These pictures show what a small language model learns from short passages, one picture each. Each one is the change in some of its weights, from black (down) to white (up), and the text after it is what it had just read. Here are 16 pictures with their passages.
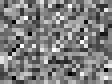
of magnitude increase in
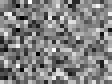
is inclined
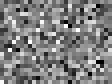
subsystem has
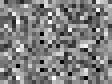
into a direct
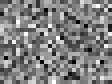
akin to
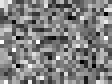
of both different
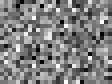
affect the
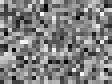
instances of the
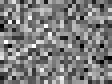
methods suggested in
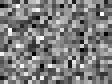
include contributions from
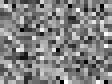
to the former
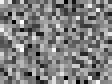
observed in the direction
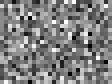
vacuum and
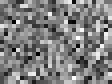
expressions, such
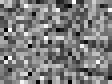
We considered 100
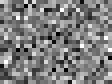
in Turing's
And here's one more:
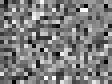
\leq i
